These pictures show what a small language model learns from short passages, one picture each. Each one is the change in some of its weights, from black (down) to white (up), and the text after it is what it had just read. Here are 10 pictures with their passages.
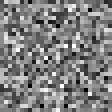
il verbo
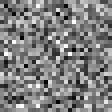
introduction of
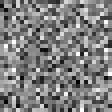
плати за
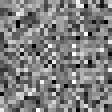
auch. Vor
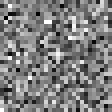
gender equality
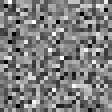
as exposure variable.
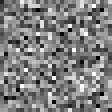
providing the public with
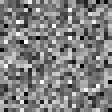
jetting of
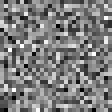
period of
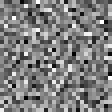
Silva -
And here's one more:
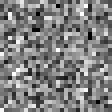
In the present study,
